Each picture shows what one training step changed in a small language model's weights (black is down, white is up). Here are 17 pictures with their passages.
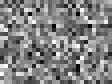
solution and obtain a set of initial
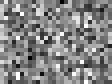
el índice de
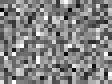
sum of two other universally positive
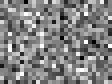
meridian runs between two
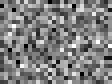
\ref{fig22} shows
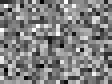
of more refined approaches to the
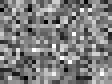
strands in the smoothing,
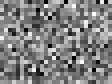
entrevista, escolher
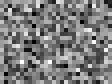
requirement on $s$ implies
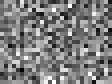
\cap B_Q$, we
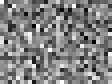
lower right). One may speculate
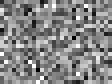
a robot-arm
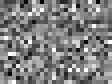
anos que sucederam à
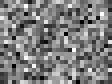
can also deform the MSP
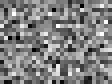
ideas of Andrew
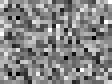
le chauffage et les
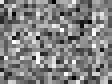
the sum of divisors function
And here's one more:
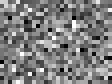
\section{Intermediate state
